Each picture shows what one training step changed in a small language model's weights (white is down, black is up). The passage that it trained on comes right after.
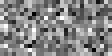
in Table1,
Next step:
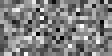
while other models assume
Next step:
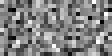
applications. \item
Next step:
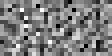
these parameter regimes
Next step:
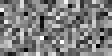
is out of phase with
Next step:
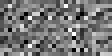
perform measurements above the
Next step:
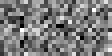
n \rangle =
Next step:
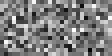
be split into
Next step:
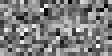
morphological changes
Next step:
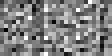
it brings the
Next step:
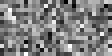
of the rotation
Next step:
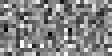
the rate of a process
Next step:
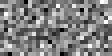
to the technical production
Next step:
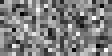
for recovery.
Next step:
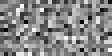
after the effect of
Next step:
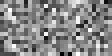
of the five
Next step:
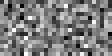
advances with
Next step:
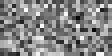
spectra were
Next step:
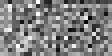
In terms of integrated
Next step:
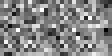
can be very small
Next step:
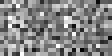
essentially all
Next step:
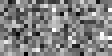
Figure S13).
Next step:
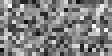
magnetic correlations with
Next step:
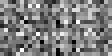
$d$ in equation
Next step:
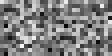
that, in general,
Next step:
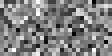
provide ways to
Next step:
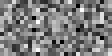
to Social Lab
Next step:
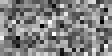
the void) to
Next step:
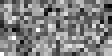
exclusion of some
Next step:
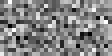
that are contained in
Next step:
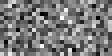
ball with full
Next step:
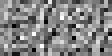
communications over
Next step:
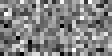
(which can
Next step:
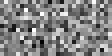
(Figure 5h).
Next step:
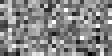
a product of
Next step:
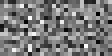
mean photon number of
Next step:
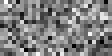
polarization $\vec
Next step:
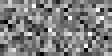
show that internal
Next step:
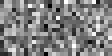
AHE depends
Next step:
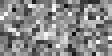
The Effects of
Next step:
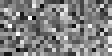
moments of the
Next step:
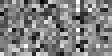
hors in the
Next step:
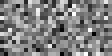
for the critical
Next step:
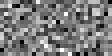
ppm with sample
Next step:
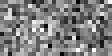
and V complications
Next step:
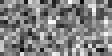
software for
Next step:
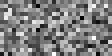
and texture
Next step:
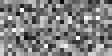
helped me
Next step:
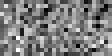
outward. The total
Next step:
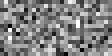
form of strongly
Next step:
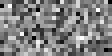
However, when used on
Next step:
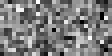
In this context,
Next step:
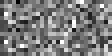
trapping in
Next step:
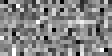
¹. However,
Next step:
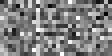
for AD and
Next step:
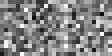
transformations of the
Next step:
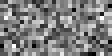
and structural
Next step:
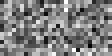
extent in the development
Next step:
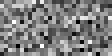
hearing aid
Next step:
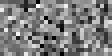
a semantic
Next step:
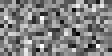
behavioral traits
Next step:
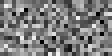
mass ratio,
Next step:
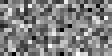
document by the
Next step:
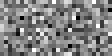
because PKSA
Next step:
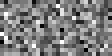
design team and
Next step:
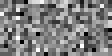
with an infinite
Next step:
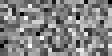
and more than 300
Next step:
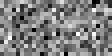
3. Digital
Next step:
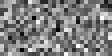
to earlier
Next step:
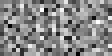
may allow us to
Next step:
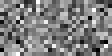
to pass from
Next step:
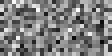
analytically obtained in the
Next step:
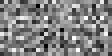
a fleeting
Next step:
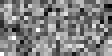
exclusion of these
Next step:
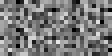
improvement networks
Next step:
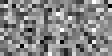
the winter.
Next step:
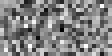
the waste.
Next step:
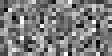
him to invent
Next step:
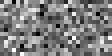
stop mass 1
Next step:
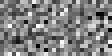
orange line in
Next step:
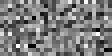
optimal for weak
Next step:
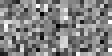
imagination of
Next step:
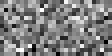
under fully
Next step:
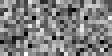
to take into
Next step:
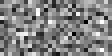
for an ethical
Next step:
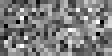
providing a way
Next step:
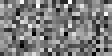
minimal parity
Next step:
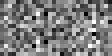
dynamics on the
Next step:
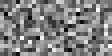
they challenge
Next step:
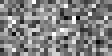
linear regression with
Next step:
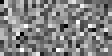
as an energy per
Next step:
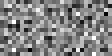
terms are not possible to
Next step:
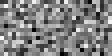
the mean. The
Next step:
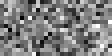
echo formation
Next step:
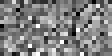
protective laser
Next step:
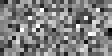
support was associated with lower
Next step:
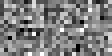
we generalize their work
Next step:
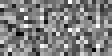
these environmental factors
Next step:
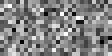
appearing in the
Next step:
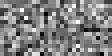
this model and provide
